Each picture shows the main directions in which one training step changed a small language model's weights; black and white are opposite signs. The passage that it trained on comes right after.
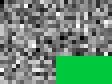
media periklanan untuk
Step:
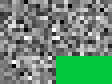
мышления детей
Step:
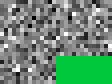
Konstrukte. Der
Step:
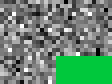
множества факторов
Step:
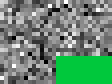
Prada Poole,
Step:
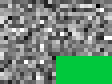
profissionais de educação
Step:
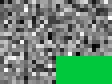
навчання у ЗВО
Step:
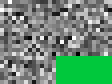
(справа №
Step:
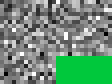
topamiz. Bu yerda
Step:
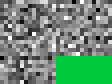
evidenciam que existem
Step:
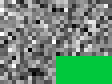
hazm qilish,
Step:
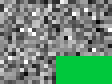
xarakteridagi mustaqil ishlarning
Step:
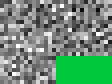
y entrenamiento en
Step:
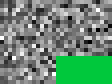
Künstlern und
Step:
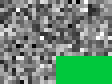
and mode of formation of
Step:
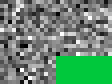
Região do Porto
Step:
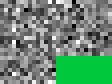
Drugi nekog
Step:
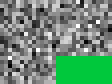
corpus étudié,
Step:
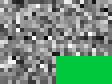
the License:
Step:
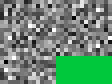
2) Jumlah
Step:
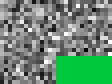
أن تتخذ
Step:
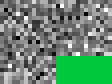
sifatida qaror topgan. Bu
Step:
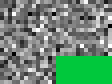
FEDERAL DA
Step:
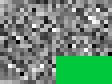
religions and nations.
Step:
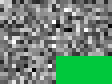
oshirildi. Bunda asosiy
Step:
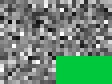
metodológico para o estudo de
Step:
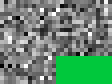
yetuk mutaxassislar
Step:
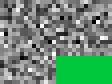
S.S. t
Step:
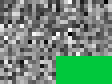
realizadas. Conforme
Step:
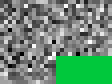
qabul qilish tajribasidir
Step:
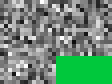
entre a saúde pública (com
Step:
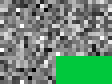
Gouvernement de
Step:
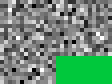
BBM bukan
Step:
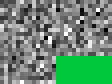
síndrome do
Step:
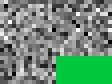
study of management effectiveness
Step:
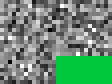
¡Ellos no
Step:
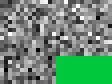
mit Daten und Metadaten
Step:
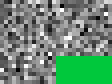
в структуре творчества
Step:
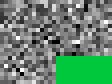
representativo de lo que
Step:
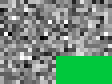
orientação do destino
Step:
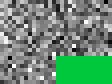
и практическое применение
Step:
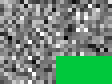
maxsus mashqlarni
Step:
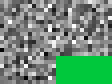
an open access article
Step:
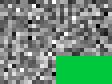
ГК РФ, в
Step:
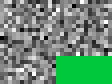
в современной педагогической
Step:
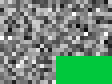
kabi muhim ko'rsatkichlar
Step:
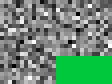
que a clínica
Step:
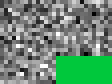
aprovecharse de
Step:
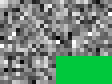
TiO_2 na
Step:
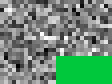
oshirishning barcha tadbirlari amalga
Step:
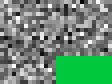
В современном мире
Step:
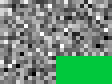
м, а высоту
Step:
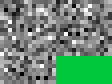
Convertido em
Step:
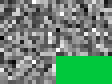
darajasiga bog'liqligi
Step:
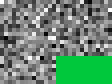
ikan. Gambar
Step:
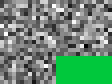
de supostas violações
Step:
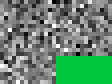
bilan birga hasharotlar
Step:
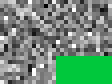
mau disebar;
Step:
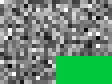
birinchi umumdavlat
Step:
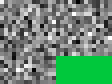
kerak. Shifokor
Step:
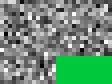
trainiert, das es
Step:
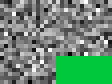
lector. Se presentan
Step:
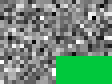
Amalia de José
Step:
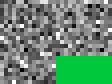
inclusão não exige que
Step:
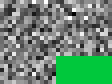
tayanch doktoranti
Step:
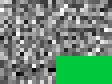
на 6 месяцев
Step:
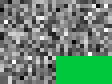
у статті 8
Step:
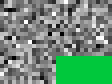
seçilmiş 10
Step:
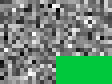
ela, a psique
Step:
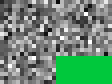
gestores capazes de
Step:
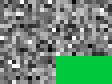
proveniência e a
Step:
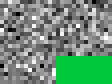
masalasi ahamiyatga ega.
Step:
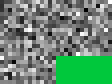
видится, должно
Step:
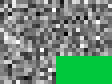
responsabilidad disciplinaria
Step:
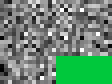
вони відчувають
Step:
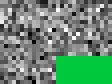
analisar criticamente a
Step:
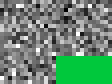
5. Adekvat
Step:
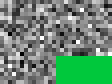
Elaboración propia a
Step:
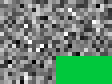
несколько моментов.
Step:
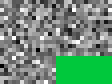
donc tous à la
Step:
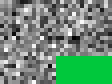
un înalt nivel.
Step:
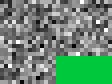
tushuncha ekanligini hisobga
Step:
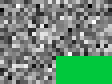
36. La nuova
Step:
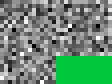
aniqlash mumkin [6].
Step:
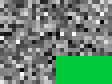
de transición que
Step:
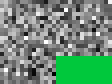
постів; вони
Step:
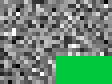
& RESEARCH
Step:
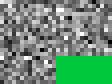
nazoratga olinmaydi va
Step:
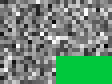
собственного здоровья.
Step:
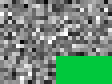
иллатларга қарши
